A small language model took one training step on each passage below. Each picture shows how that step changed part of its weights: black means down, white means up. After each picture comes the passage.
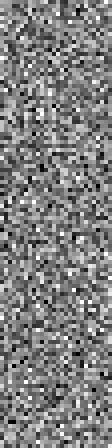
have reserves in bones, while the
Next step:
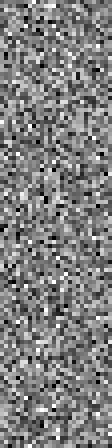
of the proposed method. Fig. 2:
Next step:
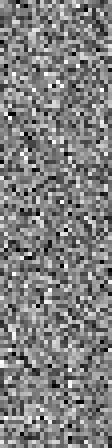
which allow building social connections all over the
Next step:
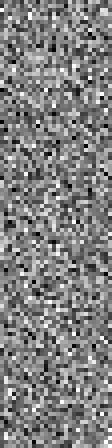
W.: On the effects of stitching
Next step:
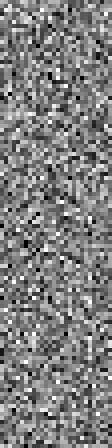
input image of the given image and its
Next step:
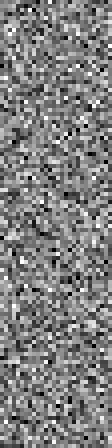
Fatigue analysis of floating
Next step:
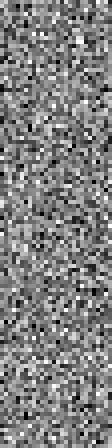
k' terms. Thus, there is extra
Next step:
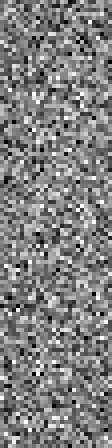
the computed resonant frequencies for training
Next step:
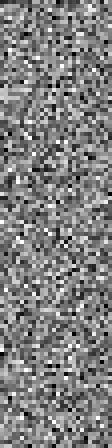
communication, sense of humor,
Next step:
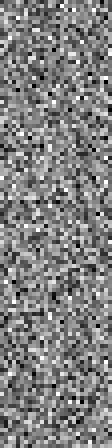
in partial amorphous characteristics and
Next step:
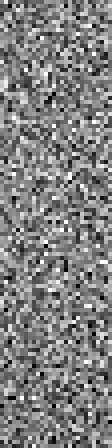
factor affecting the combustion of the
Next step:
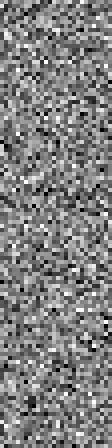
conversion, noise reduction with
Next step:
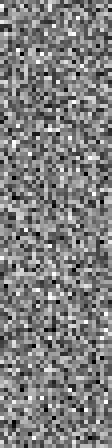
1. INTRODUCTION In
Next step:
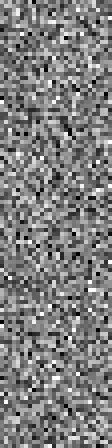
body height, arm length and arm
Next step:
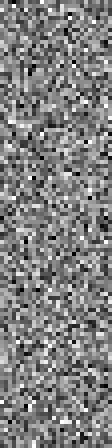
Murdock, G.P.
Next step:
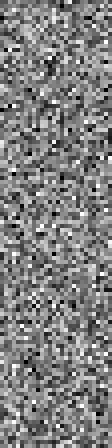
SMS hospital, Jaipur after taking
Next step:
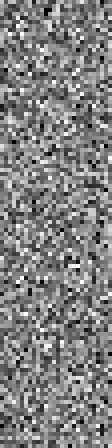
order finite element time integrators for
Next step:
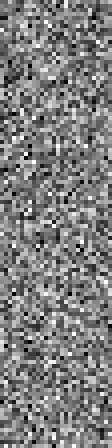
the game's negotiation challenges.
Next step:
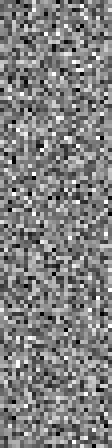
than continuing to impose technocratic
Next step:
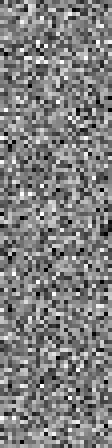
to predict each label independently
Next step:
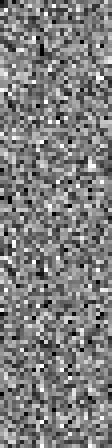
that nursing schools and healthcare
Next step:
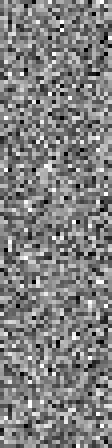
the Mendeleev periodic
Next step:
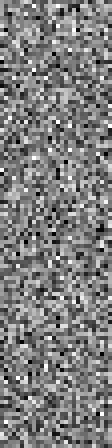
of view, the comparison includes contrasting our
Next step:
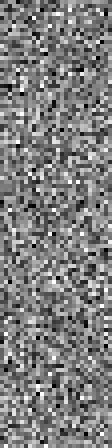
angle of repose below 30° have an
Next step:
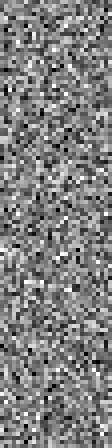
be calculated. Indeed, all processes and
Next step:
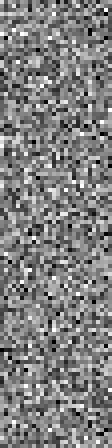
to the work reported, whether that is in the
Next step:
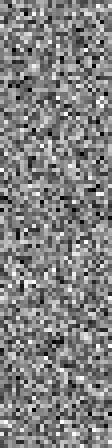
wrote, read and approved the
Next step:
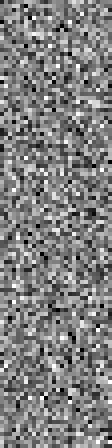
translated into structures, responsibilities,
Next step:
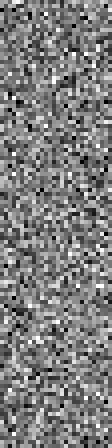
organization is very effective. 7.2
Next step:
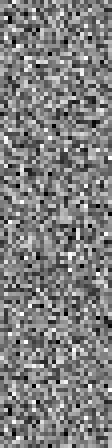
to be maintained in an account is
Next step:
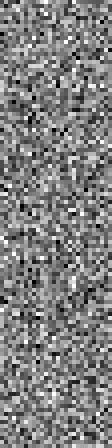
Job applications Voicemail
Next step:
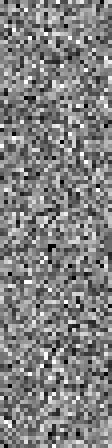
with the specific discussion forms of creating steps
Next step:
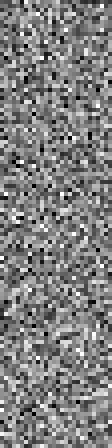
the lemon juice coated sample is
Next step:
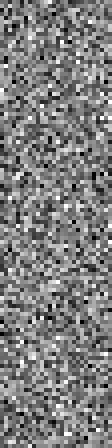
on a fusion of angiographic data and
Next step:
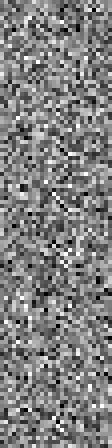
in the GIS application depends on the size
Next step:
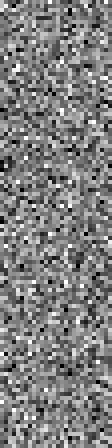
omega 3 PUFA especially
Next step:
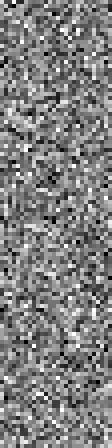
with. For the Norwegian
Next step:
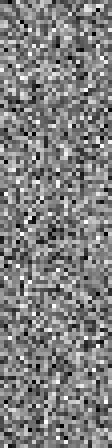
or etherates are responsible for the enhanced
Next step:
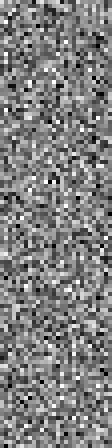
After observing the white-colored
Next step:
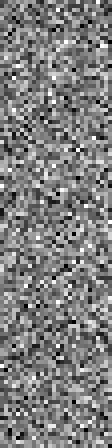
Intelligence; Education; Ethics
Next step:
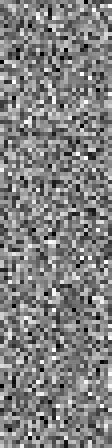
a population of 5243 wheat
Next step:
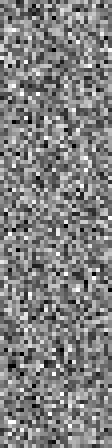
the research. TC and AS performed the
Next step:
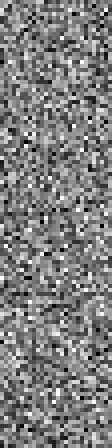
types of systems are usually built
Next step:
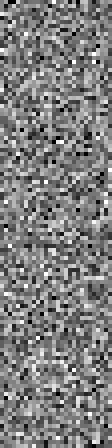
Institutions" Published in International Journal of
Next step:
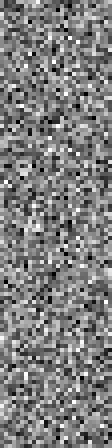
the three district of East
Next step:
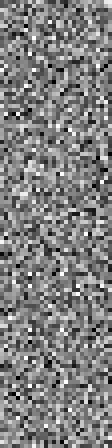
focuses on applying advanced technologies like
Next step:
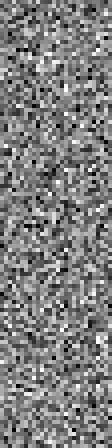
with Coefficient of Determination and
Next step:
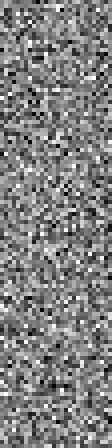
phone and video conferences, as
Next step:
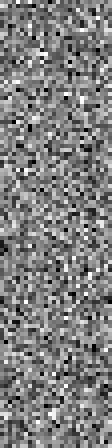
grown on low quality land. However, there
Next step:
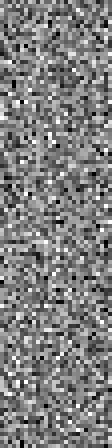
educational system.” (adapted from
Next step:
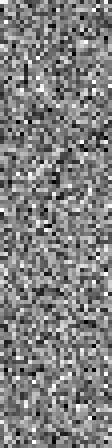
sixth week For the seventh
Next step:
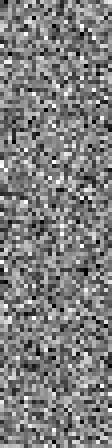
za boljše
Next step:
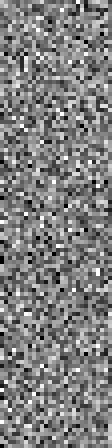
has potential for health-related applications, while
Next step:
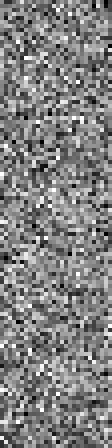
with mitigation actions. Finally,
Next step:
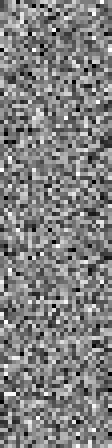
in Oslo. Bergen: it
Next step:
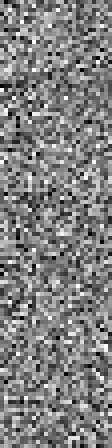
Any other immoral, offensive,
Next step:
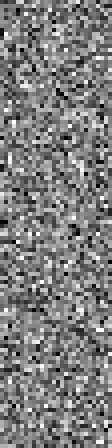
(FOV), ensuring efficient bandwidth
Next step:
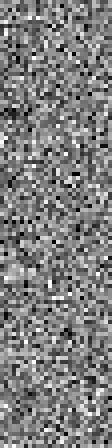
Abstract : *This study employs
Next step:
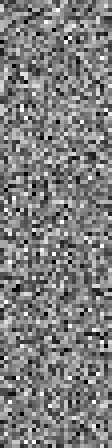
study provided a comparison between the American and
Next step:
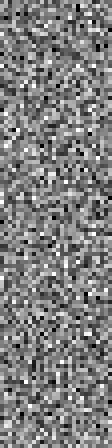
on average 9.09 (s.d.
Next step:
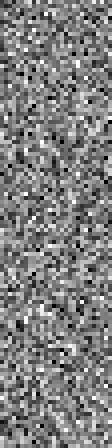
and where it is not found N_3 as
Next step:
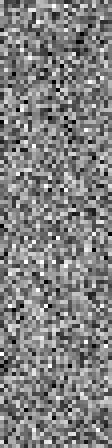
μ g mL⁻¹, respectively.
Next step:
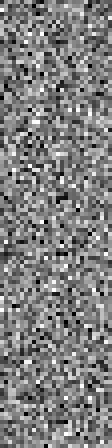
operate on, a wide array of
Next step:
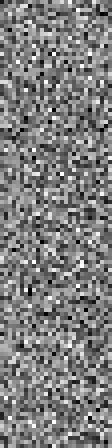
central cell, which may have contained an
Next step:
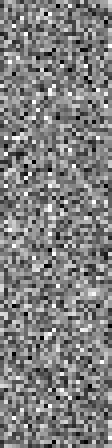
classified seven facial expressions using
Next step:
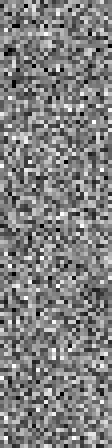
for production potential. The maximum achievable relative
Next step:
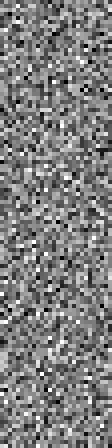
these loading conditions and all the basic equations
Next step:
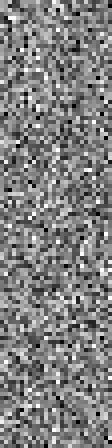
of upper airway changes during sleep is
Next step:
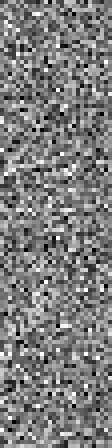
by a child during hospitalization, caused by
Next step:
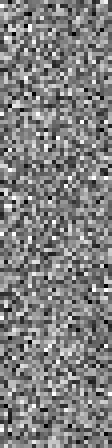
3 we shall give some examples.
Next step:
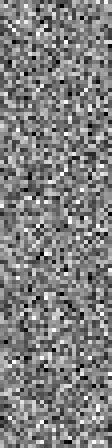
enhance their services, ensuring better outcomes for patients and
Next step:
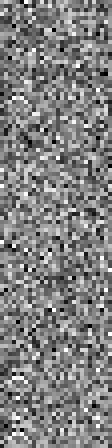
from 2 to 4 order of magnitude
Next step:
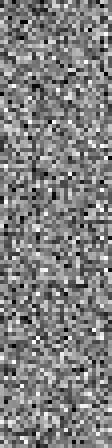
(2020). Calcined clay as
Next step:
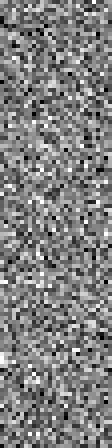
as 40% patients had serum ALT
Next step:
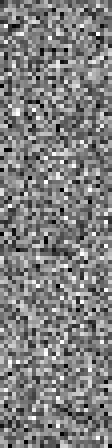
was inserted from the metatarsal
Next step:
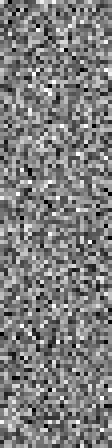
such as ability to deliver drug more
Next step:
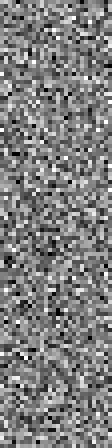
In order to provide the necessary means to widely
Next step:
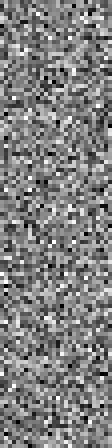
person gives the destination's name as
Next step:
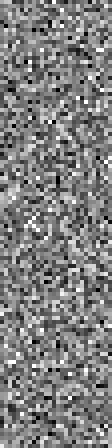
(M) and fish (F) waste
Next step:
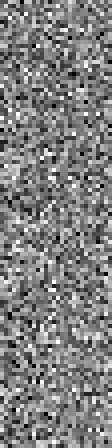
dentate line to the anal verge
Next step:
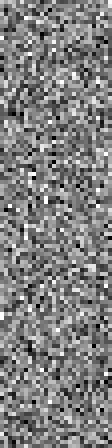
is one of the thinkers who has written
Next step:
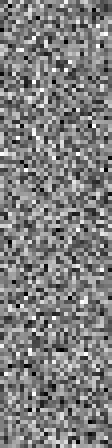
systems. This narrative review examines the
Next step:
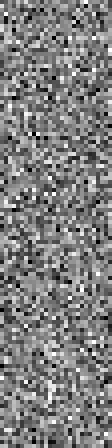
are crucial steps toward improving mental health
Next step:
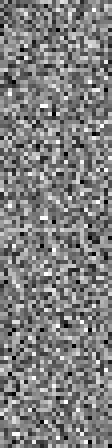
ideas to increase sales by using various methods
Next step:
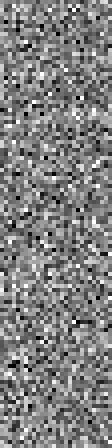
immediately conspicuous. As
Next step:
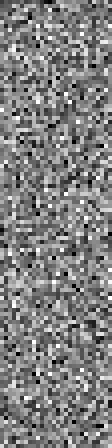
pmr spectrum (DMSO-
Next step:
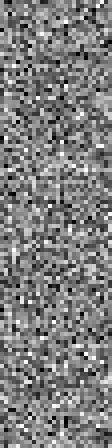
reported to be noninferior to
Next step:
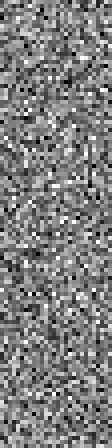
hoc networks. *Wireless networks*
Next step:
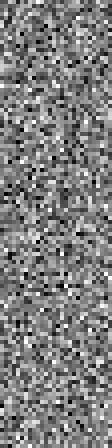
result of competition for scarce land use
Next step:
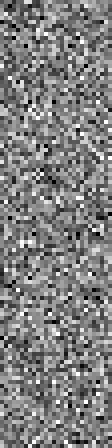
was found stable for thermal stress test and no
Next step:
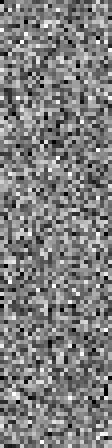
country in the modernization and diversification of the
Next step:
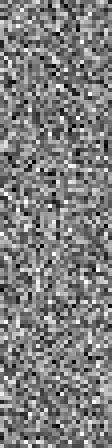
person. Reason researchers use this analysis because it
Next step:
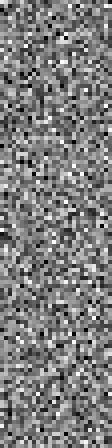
women are underrepresented in senior
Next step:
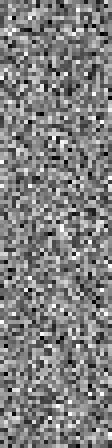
BP in people of urban community of
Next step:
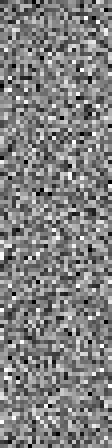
course was the only course consistently represented in
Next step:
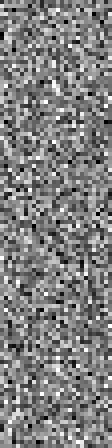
In conclusion our study shows that RM is
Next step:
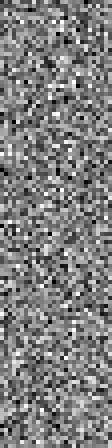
concluded that a well formulated and optimised
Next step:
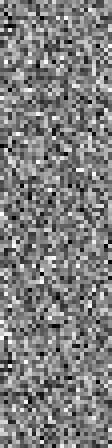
that fall into each geodemographic Group
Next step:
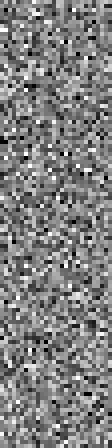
segments. In fact, sucrose addition
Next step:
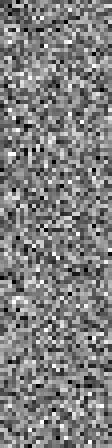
compression, perforation of additional
